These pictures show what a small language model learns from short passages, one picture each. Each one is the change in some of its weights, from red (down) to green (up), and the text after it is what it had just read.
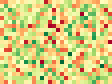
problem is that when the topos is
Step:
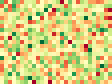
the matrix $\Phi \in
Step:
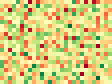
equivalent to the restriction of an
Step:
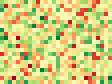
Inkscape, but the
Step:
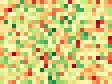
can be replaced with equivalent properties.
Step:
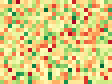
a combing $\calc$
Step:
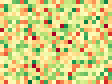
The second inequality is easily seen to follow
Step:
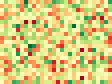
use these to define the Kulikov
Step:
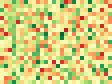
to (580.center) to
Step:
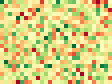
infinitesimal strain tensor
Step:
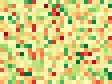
(LLF) flux
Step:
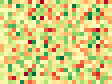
equalities corresponding to components of exceptional
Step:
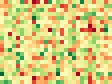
of points of metric differentiability. This
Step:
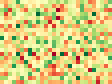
the combinatorics of meanders
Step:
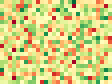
all monomials except the
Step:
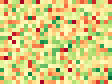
this section, we turn to the
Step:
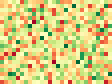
hence $W$ is a connected component
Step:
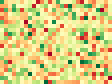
efficient notation, and in a
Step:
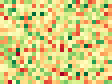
norm'' for this problem since the
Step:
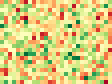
model in the other. We will see
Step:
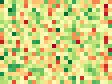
= \begin{bmatrix} & &
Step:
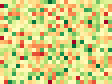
The decomposition of $\gS M$
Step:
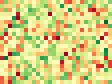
has experienced
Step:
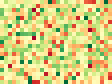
of diagonalizable matrices is dense
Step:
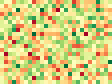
of flat $R$-modules whose
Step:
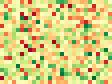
called \emph{concretely
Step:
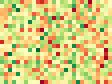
These equations often have constraints.
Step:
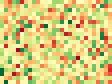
the other hand, we obtain coordinates on
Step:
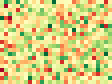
section 5). Among all examples
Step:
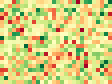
only minima are at the
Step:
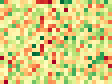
initialize $X_0$
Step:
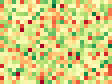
the splitting $\epsilon_*$ is
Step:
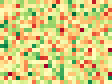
some positive constants $G_3,
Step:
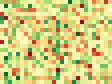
<\infty. \] {\textnormal
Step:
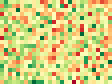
one starting state $s_{0}
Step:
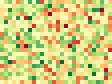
I_{MC}}{I}$$ corresponding
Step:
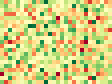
argument goes like this (we follow
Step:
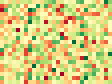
# 3 Hazard
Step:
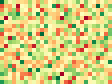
\right] d\mu
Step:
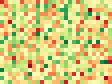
to the original objective function by
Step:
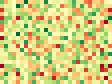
has always a self dual normal basis generated
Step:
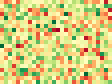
torsion-free group $G$,
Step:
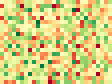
Our goal here is to use
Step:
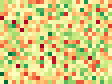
separate the plane into three domains.
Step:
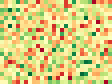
Euclidean case, frames
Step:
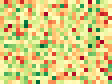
SP of index $81$
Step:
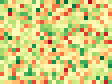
so $e''$ has gain
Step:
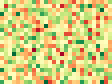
descending induction on \
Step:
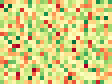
\end{equation} In above
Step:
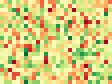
edges, which are precisely the lattices
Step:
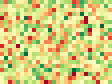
and take $\epsilon=1$ if
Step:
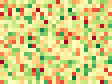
\section{The major
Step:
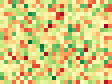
in each of the following two
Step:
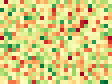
the function $F_C$ defined
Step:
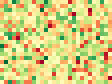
is obvious. If instead ${\mathcal
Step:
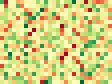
represents an irregular singular point of
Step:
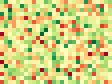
\rm monic}\\ \deg
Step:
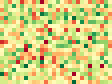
birelational model. Finally,
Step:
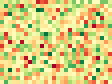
coefficient for the practical computational
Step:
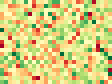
Appendix. \endproof
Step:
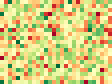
$\alpha_0$ and
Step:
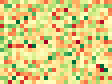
impose suitable conditions on the cost
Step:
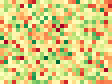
category $\KE$ will then be
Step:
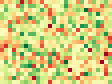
isotropic case, where $K$
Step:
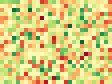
can often be modelled
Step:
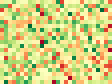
& \text{when
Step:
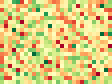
its message queue and to
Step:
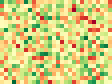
equation. To begin with, write
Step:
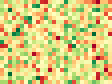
entries of the desired mass matrix appear
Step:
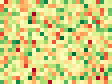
\end{figure} This project
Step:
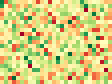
associated Hamiltonian \begin{equation}
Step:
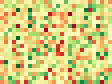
Taylor expansion of the
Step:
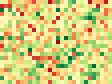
eigenvalue (red cross) has
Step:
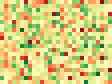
nodes of the branch curve correspond
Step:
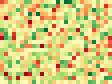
the permutation $p'$ with
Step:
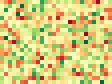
higher codimension we need some additional
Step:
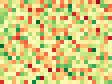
are different. (The optimal control problems
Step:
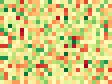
It is simple enough to compute that the
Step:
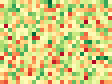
For every bounded $\psi$
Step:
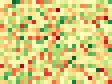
each $g\in G$ and
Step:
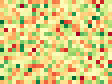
algebra, obtained as an operator dual to
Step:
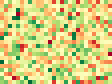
Its ODEs feature
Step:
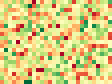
in Bolza form.
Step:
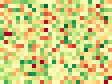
m\}$. The identity matrix of size
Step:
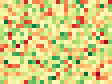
that $m-1$ and
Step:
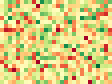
$C$ denote $\partial
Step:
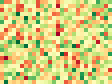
\right) \right| \le
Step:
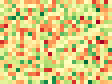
exponents $a$ in the
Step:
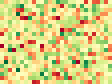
guarantee good particle
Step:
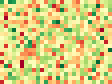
\eqref{ps} into the system
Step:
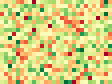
group is {\it simple\/} if
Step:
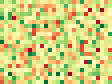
obtain \begin{eqnarray*}
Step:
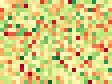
a huge impact on
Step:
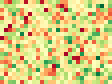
the middle of
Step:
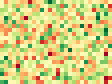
is injective. Let be
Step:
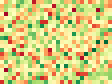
space. Two common approaches are
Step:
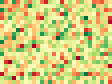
matrix indicating the possible sequence of
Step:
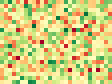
call $\cring$-stack for
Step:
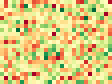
as mentioned earlier, this
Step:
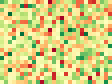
that the orthogonality condition results
